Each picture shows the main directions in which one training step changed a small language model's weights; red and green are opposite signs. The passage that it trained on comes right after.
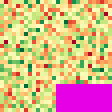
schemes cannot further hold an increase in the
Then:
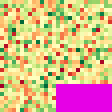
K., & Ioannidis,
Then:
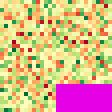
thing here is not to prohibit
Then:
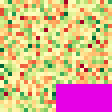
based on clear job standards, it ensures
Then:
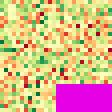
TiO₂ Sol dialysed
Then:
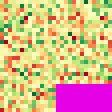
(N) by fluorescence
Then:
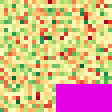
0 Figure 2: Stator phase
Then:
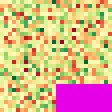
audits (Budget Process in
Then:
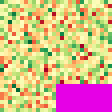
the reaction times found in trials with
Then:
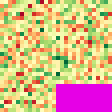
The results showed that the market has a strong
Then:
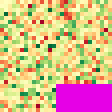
average minimum temperatures rose by
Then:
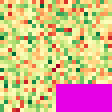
and *Nauclea
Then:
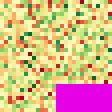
if the rotation is to the left.
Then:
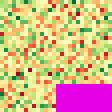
leverages the sparseness in
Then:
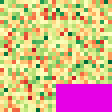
discussed in this study is the extension of
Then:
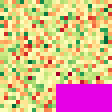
many factors that worsening the anemic
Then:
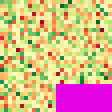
each factor on the scale is over
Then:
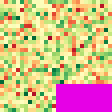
Lexical and syntactical devices such
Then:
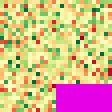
N/A 6 Fire forest management
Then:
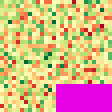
horizontal dotted line
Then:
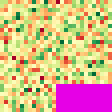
published on this topic. Acknowledgement
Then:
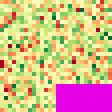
these complex issues, 18 partners from 17
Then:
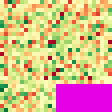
Indian Society for Education and
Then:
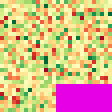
9 The Marketing 9 Social
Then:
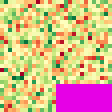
platforms for document image visualization and
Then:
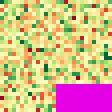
and approaches to historical thinking. The
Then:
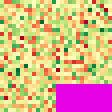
also provides suggestions for the characteristics of
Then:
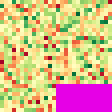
were used in the experimental work.
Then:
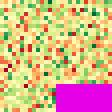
→ Patient satisfaction +
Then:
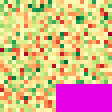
additive and synergistic with
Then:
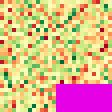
values from separate runs, are given
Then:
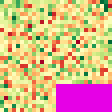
that the dashed line and the expected
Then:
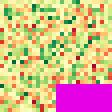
to alkalinity. The
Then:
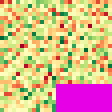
steps involved in selecting an effective
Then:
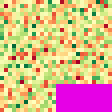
son as it is one of the main
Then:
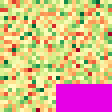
roles: **Abraha M:**
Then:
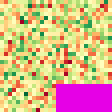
where A is the second fundamental form
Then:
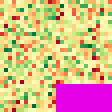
with the quality and hygienic
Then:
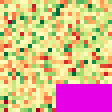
some cases, the skills needed for such tasks
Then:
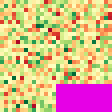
increasing the accessibility of population services, especially
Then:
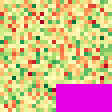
over ambient at 1.0 per
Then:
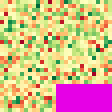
It involves first choosing a
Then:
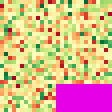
on Resource Efficiency (RE)
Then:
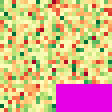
Sanders, D.; Rott,
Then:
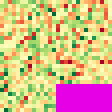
indicated that prejudice and
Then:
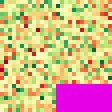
in order to interpret the results.
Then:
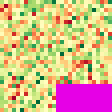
class who fan the embers of
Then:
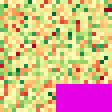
be mechanically separated and, when
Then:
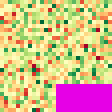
temperature. It has been demonstrated that uniform
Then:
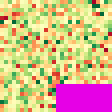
methyl ester (VIa),
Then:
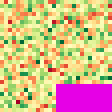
increase in the fuel pellet
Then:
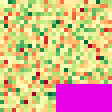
CPI India 2020. The rates of
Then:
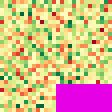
allowing the incorporation of extra
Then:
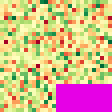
(SES), double exponential
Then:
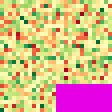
which highlights the potential of using
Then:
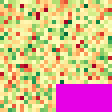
experimental strain gauge data was not
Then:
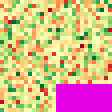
third of the tooth surface, or presence
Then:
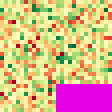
impairment of *Rakta
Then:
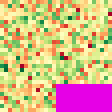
both subsurface escape and
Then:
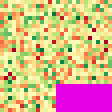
showed up in the complex at 3200
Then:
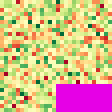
of the Hindu Adoptions and
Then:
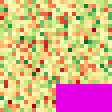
our study was to determine the risk factors for
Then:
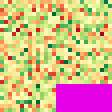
income in the strata with the construction
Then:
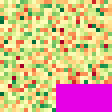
transient Figure 22: Radial distribution
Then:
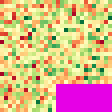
of the process. Structures can be
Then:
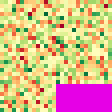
including HFs. Here we present
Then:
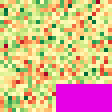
Presentation FOODITY
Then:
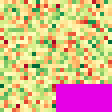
the Carpentries EdCarp
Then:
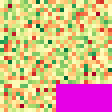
Joint - An Interventional Study
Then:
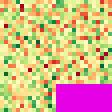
finance theory or referred to as standard
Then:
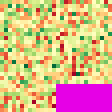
Nigeria, the plant is commonly known as
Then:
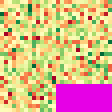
disease: Although it's impossible to
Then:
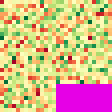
of public organizations in regulating
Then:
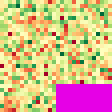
ideas into a coherent
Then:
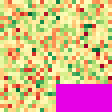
encourages group study projects and actively
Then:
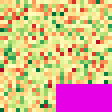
and automated processes have significant differences on the
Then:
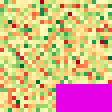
is ~ 25% of the
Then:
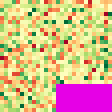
organic or biological amendments that reduce
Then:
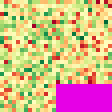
One of the largest relatively untapped
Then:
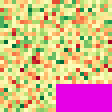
N_{cpb} CPU
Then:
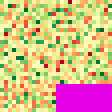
₂ COOH] · H
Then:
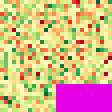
IV. CONCLUSIONS
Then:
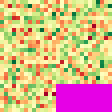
before laboratory confirmation is
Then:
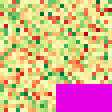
notices, quarrels over
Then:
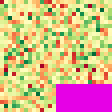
related to social class. This probably represents
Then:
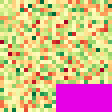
a further increase in pulse fluence does
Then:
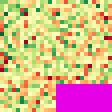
in low human, material, and
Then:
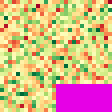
the correlation analysis of gyroscope
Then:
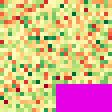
in section 1.2 above, a solution
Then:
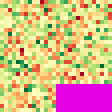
results suggest that the adhesion of
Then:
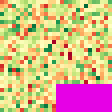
Communication is a form of contactless
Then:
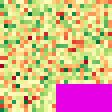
PE teachers to adopt teaching
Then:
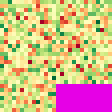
In this paper, we review recent energy
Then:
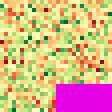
and CH_4 to CO_2
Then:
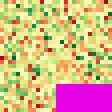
body, are the two primary characteristics of an
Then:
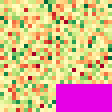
plasma from blood cells before analytical
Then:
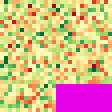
includes lode gold deposits:
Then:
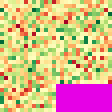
the benign growth of tissue similar
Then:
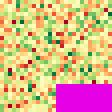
the control circuit that is
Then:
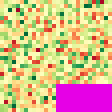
with metabolites of target compounds
